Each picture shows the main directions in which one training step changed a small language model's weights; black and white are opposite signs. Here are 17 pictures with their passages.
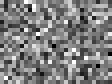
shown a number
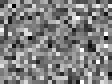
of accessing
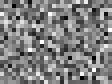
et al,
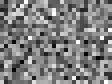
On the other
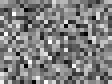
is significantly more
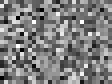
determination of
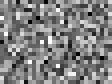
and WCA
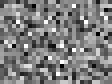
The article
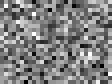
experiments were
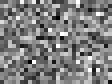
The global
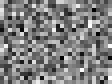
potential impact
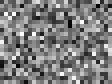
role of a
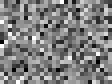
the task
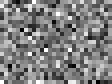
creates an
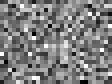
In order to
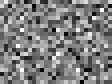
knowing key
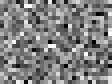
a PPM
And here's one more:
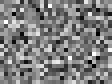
the findings show
